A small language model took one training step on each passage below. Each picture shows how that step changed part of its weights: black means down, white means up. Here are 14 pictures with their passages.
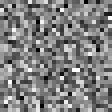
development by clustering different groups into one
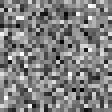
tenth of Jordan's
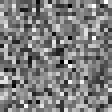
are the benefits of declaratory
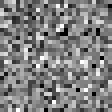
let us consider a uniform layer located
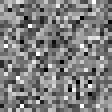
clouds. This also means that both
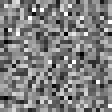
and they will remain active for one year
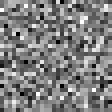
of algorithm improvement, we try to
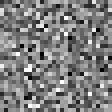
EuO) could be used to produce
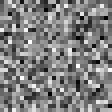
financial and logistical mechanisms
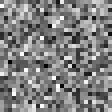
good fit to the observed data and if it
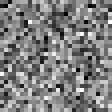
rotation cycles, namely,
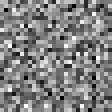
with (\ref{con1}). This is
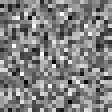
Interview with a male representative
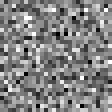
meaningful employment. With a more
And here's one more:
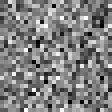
Gaming Addiction" and
